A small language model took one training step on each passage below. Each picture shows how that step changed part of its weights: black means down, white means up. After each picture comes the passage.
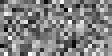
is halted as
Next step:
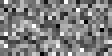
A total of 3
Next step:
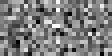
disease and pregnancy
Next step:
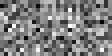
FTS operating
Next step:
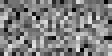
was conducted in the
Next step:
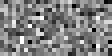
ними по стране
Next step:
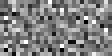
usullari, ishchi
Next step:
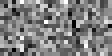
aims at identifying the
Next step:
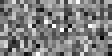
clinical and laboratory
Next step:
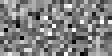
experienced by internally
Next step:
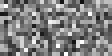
cases of dermoid
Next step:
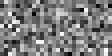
on topics they find
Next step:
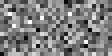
inclusión a través de
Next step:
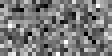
with terms used in modern
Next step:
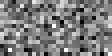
that there exist prime
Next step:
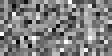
de la Región
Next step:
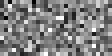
are more likely to be
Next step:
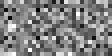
more closely, we
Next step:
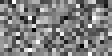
основных средств
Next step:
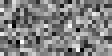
doping on the
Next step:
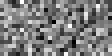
could be categorised and
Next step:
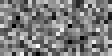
general surgery,
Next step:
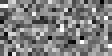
Indonesian Family
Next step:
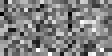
Apparently duration of
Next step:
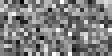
and learning. This
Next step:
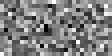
to occur essentially
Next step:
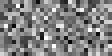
паритета в
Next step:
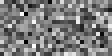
the perception of value in
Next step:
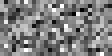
like green computing should
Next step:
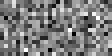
SUPER, provided
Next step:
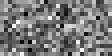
ogni volta il
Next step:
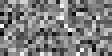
system is able to
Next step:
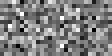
molecule to water.
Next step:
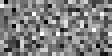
with ancient
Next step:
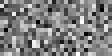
bolsas de
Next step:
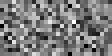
a la Escuela de
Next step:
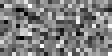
the study also evaluated
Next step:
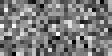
de segments ou
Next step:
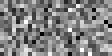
regressive societal
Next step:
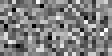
matter. One of
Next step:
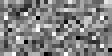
paper is to give an
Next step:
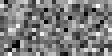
against viruses](#) -
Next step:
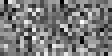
of modernity in
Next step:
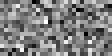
assumed the importance of
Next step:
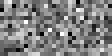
dentre outros, além
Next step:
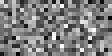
Sport. Any
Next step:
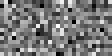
organization, person related
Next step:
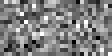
and teachers to work with
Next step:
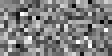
results. Furthermore, it
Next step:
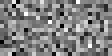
e grãos de
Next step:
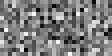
IV, we present the
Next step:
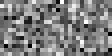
do Júri,
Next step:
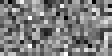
cum pot satisface
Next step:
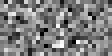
tool was established.
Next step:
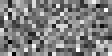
the inadequacy
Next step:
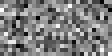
and pedagogical process.
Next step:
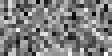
within 5 min.
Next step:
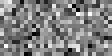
carrying out the
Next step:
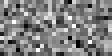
a single superlayer
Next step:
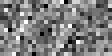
now an essential support for
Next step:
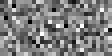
formulado NPK
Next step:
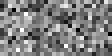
ou então, quando
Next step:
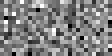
стран региона
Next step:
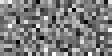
and DNA-based
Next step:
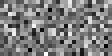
K. O'zbek
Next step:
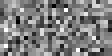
are : $\phi,
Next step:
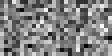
essence of the
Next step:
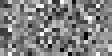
kamolot va
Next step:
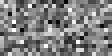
important to quantify
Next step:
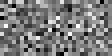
obtenidos de
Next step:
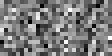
hech qanday
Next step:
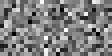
facilitar a construção
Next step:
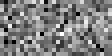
Damit ist
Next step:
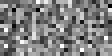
G. Wu,
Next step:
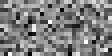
secundária à
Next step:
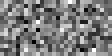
management efficiency. -
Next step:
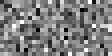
Rome, where teaching
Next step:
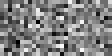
cells are unable to
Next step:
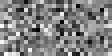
interviews in this study
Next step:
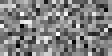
de medicina do
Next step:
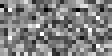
CCl_4 also
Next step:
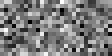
recuerdo, el cual
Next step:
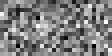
conducted from the historical
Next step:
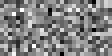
are met. As our
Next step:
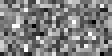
aos líderes
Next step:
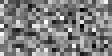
several papers.
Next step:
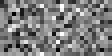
qiladi xam.
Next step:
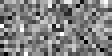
Image Histogram
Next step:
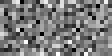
насіння в
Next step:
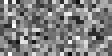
be educated.
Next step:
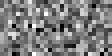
as reaction solvent
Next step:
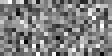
in Context of
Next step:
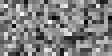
enterprises and users
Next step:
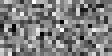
The Greenland
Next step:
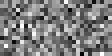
Working definition of
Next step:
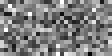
[24]. The nodes
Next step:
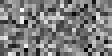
which requires the use of
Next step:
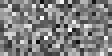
Souza ⁵
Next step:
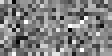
that provides daily dust
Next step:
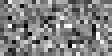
Dars jarayonini
